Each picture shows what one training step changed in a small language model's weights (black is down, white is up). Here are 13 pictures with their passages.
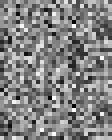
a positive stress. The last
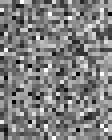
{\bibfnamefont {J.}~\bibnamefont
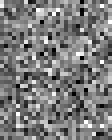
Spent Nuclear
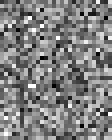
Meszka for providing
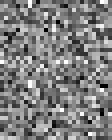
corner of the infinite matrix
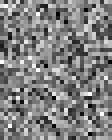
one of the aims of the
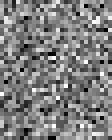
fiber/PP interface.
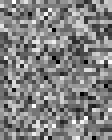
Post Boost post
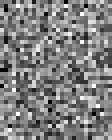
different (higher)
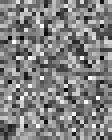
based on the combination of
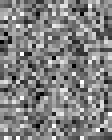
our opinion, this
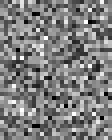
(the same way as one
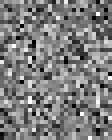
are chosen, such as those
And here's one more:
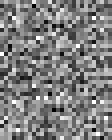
screening. 8.3
